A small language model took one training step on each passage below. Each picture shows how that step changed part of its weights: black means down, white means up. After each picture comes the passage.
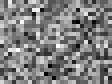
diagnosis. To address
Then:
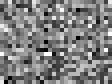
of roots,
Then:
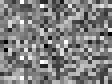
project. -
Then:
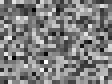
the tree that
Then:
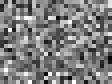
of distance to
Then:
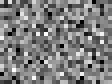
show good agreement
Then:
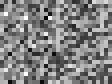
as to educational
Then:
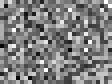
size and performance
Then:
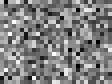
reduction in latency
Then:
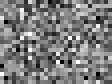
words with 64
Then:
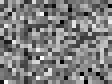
only the two
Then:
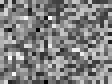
to a specific area
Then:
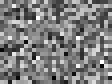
speech and expression
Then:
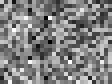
to predict
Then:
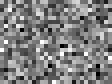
the same conditions.
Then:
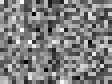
university of
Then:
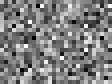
hospital that is
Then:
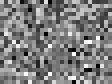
transported to the
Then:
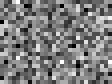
diameter, weight
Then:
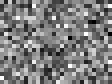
of additional technologies
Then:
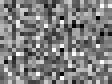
10 below presents various
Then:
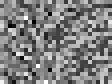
described as follows:
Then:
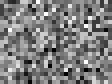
and autumn,
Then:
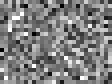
For blogs
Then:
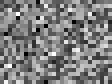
the President
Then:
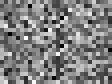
is in general
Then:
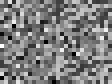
extending from the
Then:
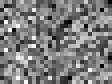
The significance level
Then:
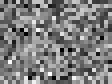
at the start of
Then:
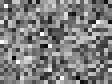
tools to objectively
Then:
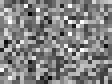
accessed 25
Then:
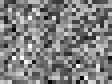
studies focus on the
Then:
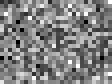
kinetics of
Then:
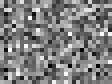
two groups. It
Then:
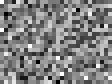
significant difference was seen
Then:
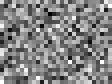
predicting, which
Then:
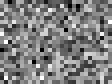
how DNA
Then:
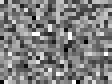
taken the L2
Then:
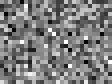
of Practice
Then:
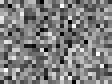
feedback in person
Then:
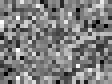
g) were used
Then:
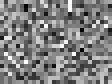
the polished surface
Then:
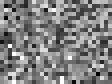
other side,
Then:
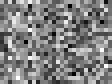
level, employment
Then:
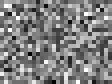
churned into
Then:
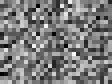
data are generated;
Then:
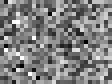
The researcher identified
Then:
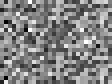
labor in the
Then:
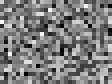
this work - the
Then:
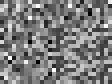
for rice
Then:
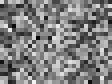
that are combining
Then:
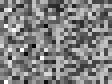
the effects of the
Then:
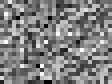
adaptive immune
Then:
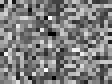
to the cost and
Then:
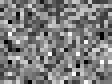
ρ = density
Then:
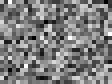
and closed
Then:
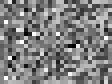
However, several
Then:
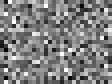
commitment in the
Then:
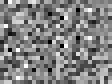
increase in total
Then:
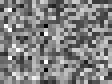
the involvement of
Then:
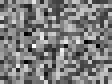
over time and by
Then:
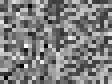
on a online
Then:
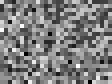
min, while
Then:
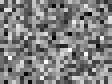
the body mass index
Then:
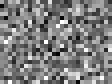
can be adapted
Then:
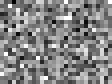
in *C.
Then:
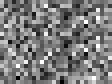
many applications including
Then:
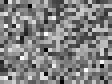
in policy,
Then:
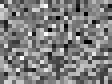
Children Education
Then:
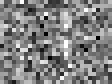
with survey results that
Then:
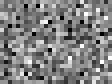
deposited at
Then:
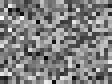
spaced at 30
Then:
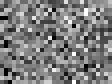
data was collected and
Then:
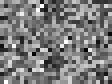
algorithm for the
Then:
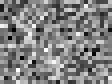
are quite well
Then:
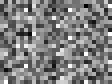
of average of the
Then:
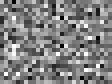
energy change,
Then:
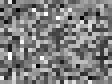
final reason for their
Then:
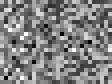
the training effects
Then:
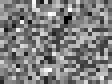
at the World
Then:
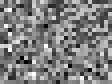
the age of 60
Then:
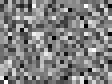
of the essential features
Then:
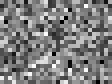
with his biological
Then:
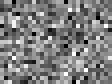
Visions on
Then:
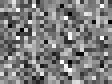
(area of
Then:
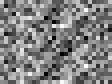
assessment. The
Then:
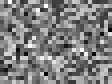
medication, but
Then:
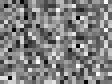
length, σ
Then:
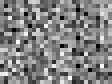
volume 60, issue
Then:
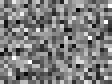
rotation angle
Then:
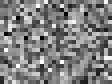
Medical Sciences
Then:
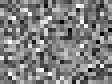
deficits in
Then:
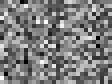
with other diseases as
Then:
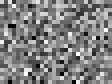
served as
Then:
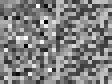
Deer fence
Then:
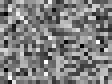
this age group.
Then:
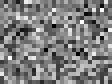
branch of
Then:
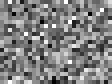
Study status
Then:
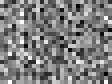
detection approach aims
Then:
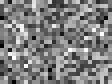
our test dataset,
